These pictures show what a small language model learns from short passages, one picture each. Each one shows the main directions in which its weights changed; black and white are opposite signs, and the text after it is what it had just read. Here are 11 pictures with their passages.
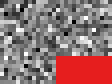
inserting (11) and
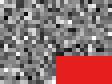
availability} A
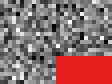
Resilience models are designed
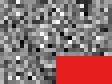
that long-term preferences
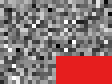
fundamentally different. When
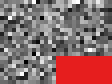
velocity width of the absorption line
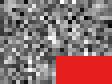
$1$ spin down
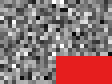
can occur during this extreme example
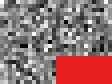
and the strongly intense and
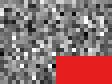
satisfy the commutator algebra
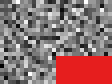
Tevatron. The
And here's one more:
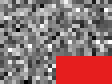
to the fact that we
